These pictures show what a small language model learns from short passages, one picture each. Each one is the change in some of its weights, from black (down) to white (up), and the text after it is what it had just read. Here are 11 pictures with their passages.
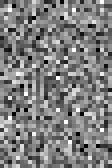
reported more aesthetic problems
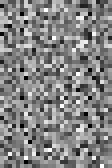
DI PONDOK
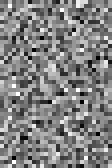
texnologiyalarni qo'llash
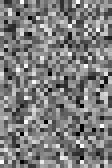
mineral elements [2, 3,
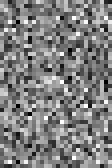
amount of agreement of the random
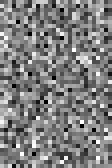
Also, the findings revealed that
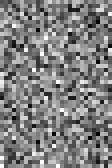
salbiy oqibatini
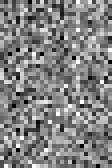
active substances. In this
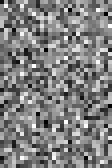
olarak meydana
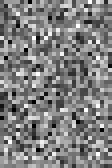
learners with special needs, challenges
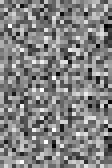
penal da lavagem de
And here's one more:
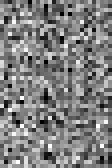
as well as demonstrated that for
